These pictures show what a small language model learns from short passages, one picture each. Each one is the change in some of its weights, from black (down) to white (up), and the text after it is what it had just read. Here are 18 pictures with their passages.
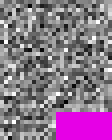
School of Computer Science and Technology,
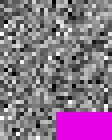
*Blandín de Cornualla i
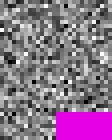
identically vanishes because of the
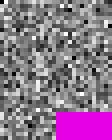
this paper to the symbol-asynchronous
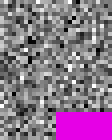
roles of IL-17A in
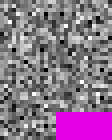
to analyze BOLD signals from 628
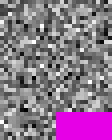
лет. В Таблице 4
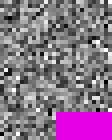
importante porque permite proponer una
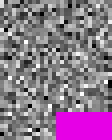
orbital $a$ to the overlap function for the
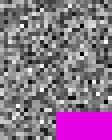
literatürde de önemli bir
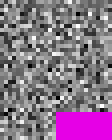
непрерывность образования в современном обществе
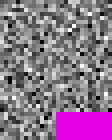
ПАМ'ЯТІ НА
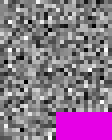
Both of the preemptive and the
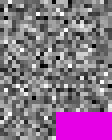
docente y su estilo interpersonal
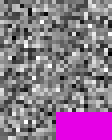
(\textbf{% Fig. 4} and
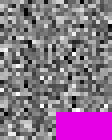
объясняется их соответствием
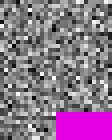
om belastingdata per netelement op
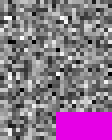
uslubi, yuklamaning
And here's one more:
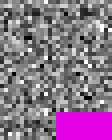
The on-site model assumes that atoms are
